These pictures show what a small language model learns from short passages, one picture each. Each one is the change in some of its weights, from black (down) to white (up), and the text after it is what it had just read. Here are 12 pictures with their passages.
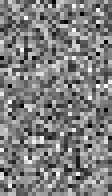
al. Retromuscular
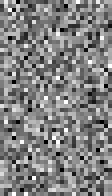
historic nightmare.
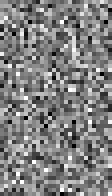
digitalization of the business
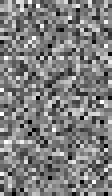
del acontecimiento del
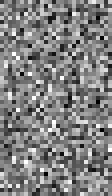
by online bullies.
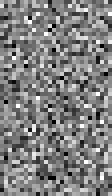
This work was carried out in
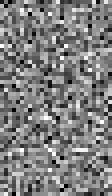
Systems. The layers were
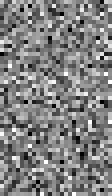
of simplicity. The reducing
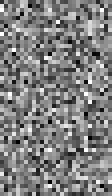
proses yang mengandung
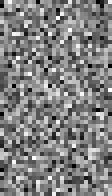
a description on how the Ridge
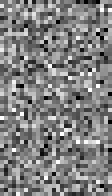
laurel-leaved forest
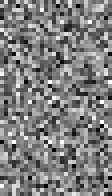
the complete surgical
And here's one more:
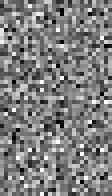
los jueces entendieron
